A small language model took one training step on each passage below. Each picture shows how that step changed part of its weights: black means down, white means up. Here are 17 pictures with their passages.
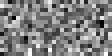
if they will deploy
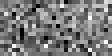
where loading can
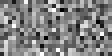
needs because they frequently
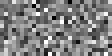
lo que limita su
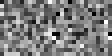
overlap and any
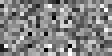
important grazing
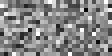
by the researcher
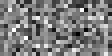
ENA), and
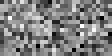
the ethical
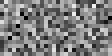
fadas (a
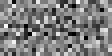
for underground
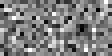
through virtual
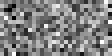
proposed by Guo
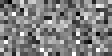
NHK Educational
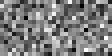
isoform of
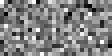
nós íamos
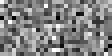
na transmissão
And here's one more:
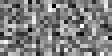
model, and the
